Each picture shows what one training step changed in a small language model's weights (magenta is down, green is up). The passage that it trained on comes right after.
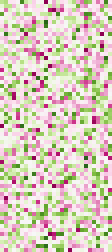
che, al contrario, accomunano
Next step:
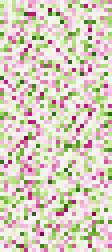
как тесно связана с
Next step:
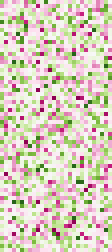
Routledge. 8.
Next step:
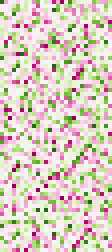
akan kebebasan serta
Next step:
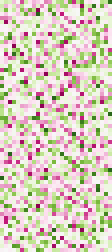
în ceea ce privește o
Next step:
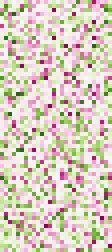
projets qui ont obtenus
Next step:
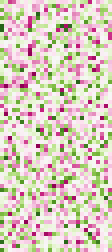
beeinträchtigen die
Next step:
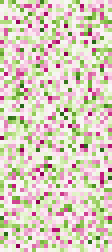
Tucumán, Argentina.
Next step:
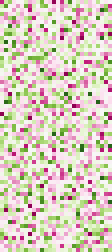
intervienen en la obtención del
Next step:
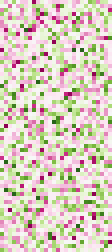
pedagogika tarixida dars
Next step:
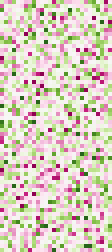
обсуждение. Всем
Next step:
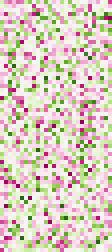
**Teoria geral do Direito
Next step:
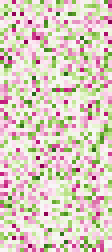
**XLIII Congresso della
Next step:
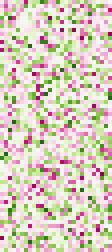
cuenta su conocimiento y su
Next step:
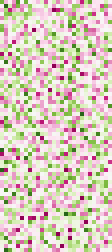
e a importância da marca, essa
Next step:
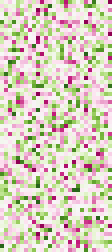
мужчин со средним
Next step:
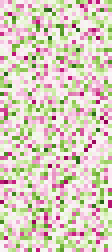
yetim qolgan to`rt
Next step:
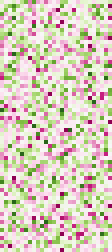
Charte est un instrument de
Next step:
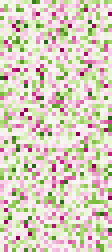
de competencias comunicativas en los
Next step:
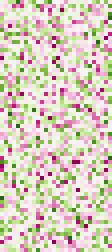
cassation), a statué sur ce
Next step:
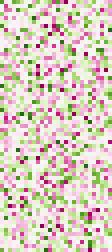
artes visuales, sino
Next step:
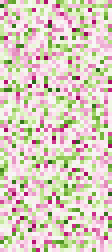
as perspectivas de estudiosos
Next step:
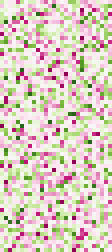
podložja neovulkanitov v
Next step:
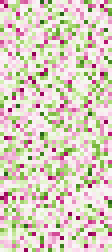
les infrastructures de
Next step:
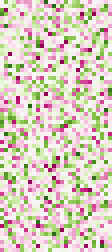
inglizcha leksikaning
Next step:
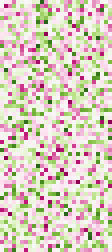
1e. dat de premiën die
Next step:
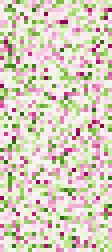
fatores que causam estresse
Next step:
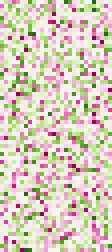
roboris* (Forcarei,
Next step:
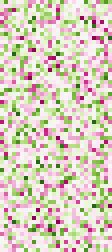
oq rang esa to‘y va
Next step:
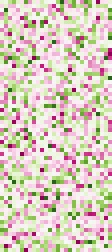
Ciências e Humanidades,
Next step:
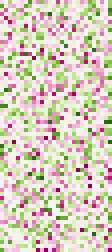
conclusiones relativas y con eso
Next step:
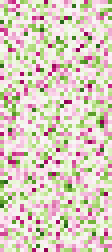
natural del Renacimiento
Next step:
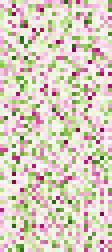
шунингдек бошқа
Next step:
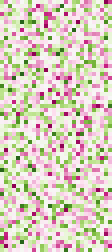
recientemente por nosotros en
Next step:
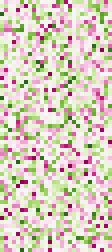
ахборотномаси. –
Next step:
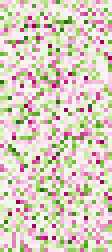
Society: The Development
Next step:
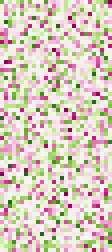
Filimonov D.A.
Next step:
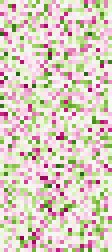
rural por demografía,
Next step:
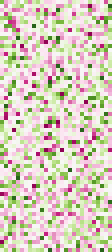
de la modernité ont conduit
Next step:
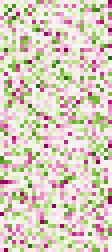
yer usti suvlariniki
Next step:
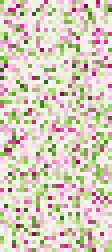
de un programa estándar de
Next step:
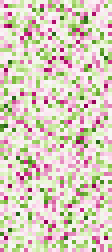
Moskva: Flinta
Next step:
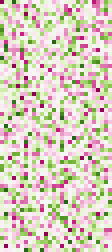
información relevante, a partir de la
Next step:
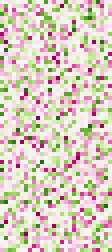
[8], Мельник А.
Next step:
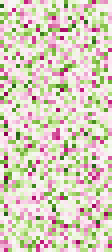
qilish va o'z fikrini
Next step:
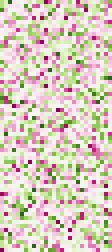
yo'nalishlari o'rtasidagi
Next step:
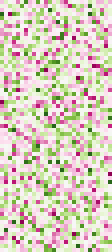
uning bank faoliyatidagi
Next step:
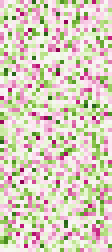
Jismoniy tarbiya va sport
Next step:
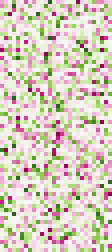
subyektiv munosabatini
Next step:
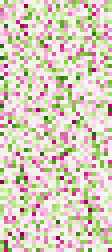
transversal por definir variáveis
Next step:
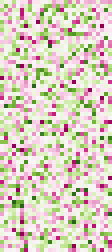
році обсяг валового
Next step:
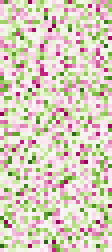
ardaqlı ásbabına
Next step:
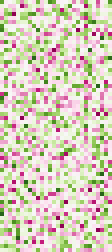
lo que es crucial para solicitar
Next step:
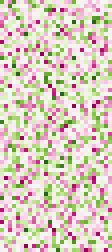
murid-murid TBM
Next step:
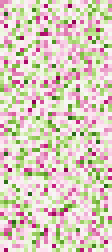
uning musiqiy janrlariga
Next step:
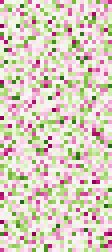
Produktion von Podcasts
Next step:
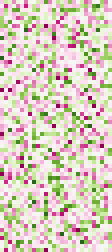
(xabarni) uning har
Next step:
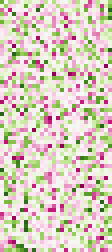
определения популяционной
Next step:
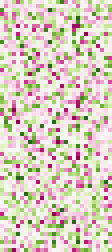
beigetragen werden, weil
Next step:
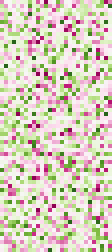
de vue ! Comment citer cet
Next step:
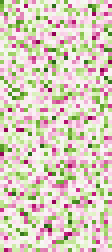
pianta, infiggendo lo
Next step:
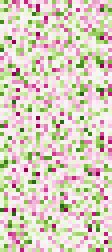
más estable en los siete
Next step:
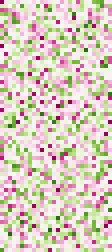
ambiente, através das
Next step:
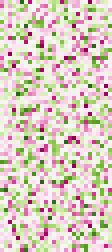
ham yetkazib beruvchiga va
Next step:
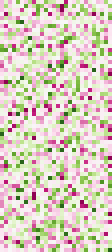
بخش یا
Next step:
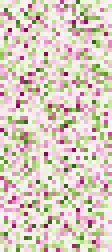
coördinatie De veel
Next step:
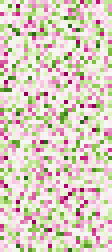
e Comunicação (TIC) e as
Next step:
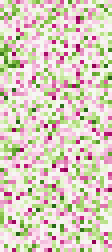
aktivitas Internet of
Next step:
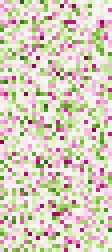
dentro de la RMS. Para
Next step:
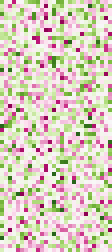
que é restritivo por considerar as
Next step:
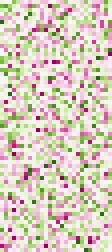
na Audiência Pública, o
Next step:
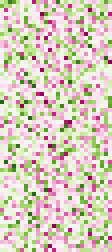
pesquisas (teses e
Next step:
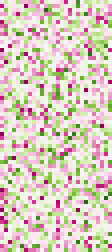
відзнакою Уманської
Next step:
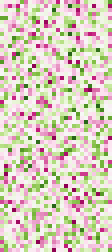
oshirish bilan bogʻliq
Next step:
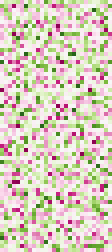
to‘lash ham davlat fuqarolik
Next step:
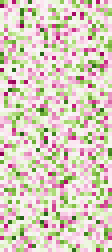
gambaran yang jelas tentang
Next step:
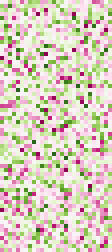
amacıyla bir bedel veya
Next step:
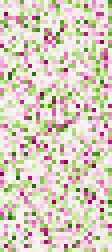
в следующих формах.
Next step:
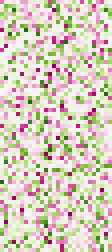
+ RTs realizados total de
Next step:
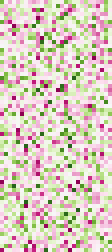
олган ҳолда шерик
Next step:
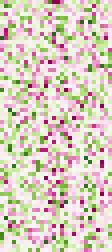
pus que en sí matexes no
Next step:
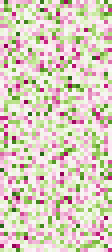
yaxshi surgı dori
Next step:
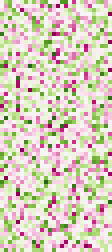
der ISSN⁵ Abb. 2
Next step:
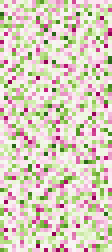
dengan rotavapor diperoleh
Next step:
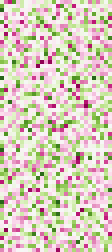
xususiyatlari tizimlashtirildi
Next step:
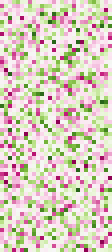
діяльності в ході
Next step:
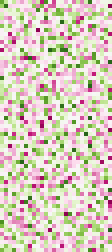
en países como Perú,
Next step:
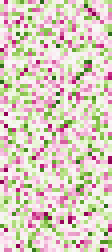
Banco Interamericano de
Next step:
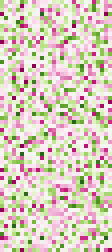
y utiliza, como sistema de
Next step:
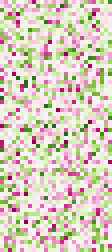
geterogen bo'lib, turli
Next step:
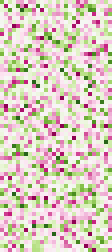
у детей представлений о
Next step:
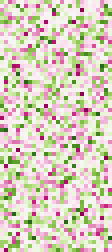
geboekte premie niet
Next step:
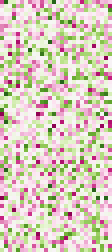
recunoscute ca tratamente
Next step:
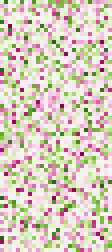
Juli sampai dengan bulan
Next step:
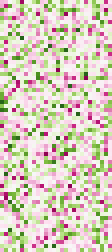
Diplomacy and International
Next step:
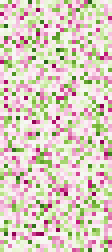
signal ST original, le
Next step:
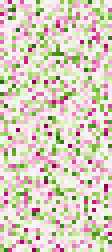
foydalanish va uning iqtisodiy
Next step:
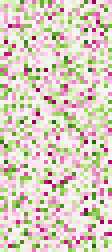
structure and an academic
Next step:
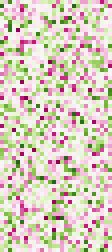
B. Falcón concibió
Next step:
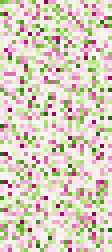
of the study expand the
